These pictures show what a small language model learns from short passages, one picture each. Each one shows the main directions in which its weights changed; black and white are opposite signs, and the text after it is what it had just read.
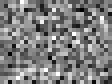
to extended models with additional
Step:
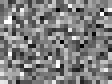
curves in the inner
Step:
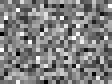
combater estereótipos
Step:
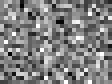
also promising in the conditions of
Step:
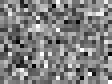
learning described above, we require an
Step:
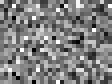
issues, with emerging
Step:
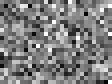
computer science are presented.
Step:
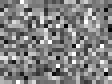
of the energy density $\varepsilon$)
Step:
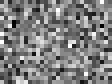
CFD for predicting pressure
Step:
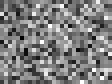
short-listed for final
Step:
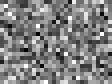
clearly visible in our
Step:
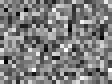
Singular Value
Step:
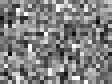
the sum is over the lattice
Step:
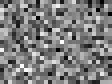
местах лишения
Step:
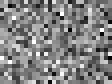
It has been successfully
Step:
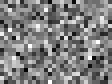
report was commissioned by the
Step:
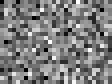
is competent for both light
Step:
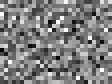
same volume *V*. The two
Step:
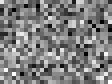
machines infected with either
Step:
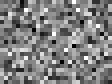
and real neural data. We
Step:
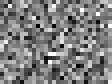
key behavioral and cognitive
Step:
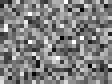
național*, G.
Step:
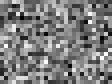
this respect, we do not know
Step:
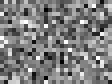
\rfloor$ with
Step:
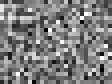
the b and top-quark
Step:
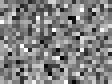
nanoalgosomes and
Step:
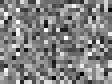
Index and pain with
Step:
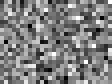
will be found later.
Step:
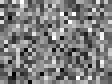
we introduce an offset
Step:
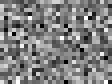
the previous LSTM unit
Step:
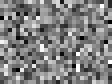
experience mediates students'
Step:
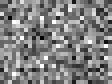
for use initially within the project
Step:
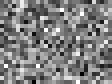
and uniform medium,
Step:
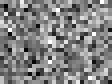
patterned interface. Using
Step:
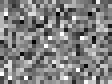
solar metallicity using
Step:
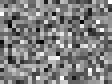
Outburst Light
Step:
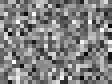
African Legal
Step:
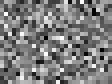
programa evropske
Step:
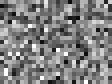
a process can significantly exceed
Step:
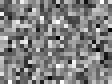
for the corresponding edges.
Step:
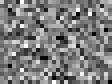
is a need to study various
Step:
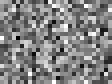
16. Mudur S.
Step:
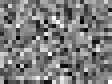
present work tend to think
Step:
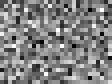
hadron are usually presented for
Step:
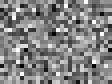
sob tal perspectiva
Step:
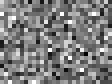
The observations of the last two
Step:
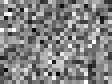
Social Media Site
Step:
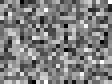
from the Lagrangian
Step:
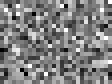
universitaire. Le
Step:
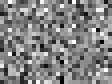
was calculated as [9];
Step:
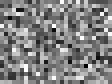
situation and find the facts
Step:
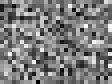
the normal error term, each
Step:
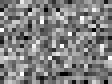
of 785 nm used can
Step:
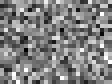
a significant next step towards
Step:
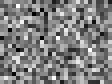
(Beep Test)
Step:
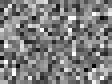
aniq tartibga
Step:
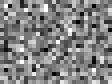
offering promising preliminary
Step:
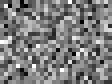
professional performance is an
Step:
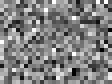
of life. Although some level
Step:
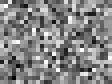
essentially at their base
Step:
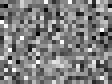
mostly absent, and are
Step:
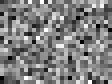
The proposed solutions show improved performance
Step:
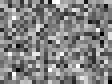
This is attributed to the difference
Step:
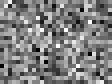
modality, while the local
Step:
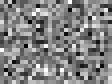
winds launched from the
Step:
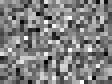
The role of incorrect
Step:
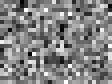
and evaluation of such systems.
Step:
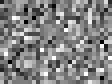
(Figure 7b) and
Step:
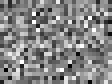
consumer desires 50
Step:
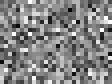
parehong batid
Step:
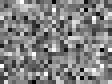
integrates all functionality by
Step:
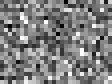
shall use the notation
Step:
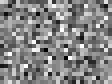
M. Arndt,
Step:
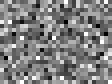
Weyl's theorem can not
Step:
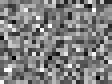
de no socavar el
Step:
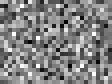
score sur 100 qui
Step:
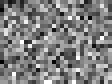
boundaries are periodic,
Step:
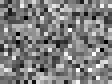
even further so that everything
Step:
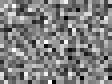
the “traditional”
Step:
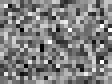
imperative that the protection
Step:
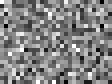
proliferation of
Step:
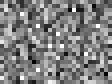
spin ground states. For a sample
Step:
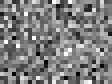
a criterion of less than
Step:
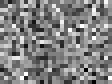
жизнь общества
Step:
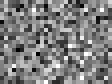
of building collapse
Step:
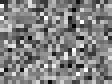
and $C_{it}$ we
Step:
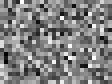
is expected that these discussions
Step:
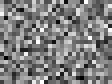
namun bukan hasil
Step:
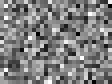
Jahren war,
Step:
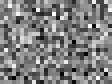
beide Relationsformen
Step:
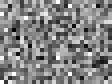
their existence in 1d
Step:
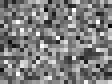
that the downtrend in
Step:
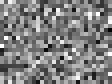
timescale $1 \ll t
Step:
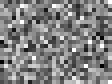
geralmente ocorre
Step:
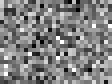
agents are autonomous
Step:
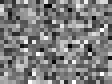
apply the previous transformations in
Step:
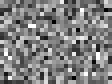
contain nudges in the public
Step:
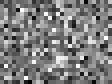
All binaries are
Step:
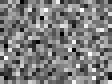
were more robust and
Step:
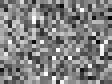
floss (Table 8). The
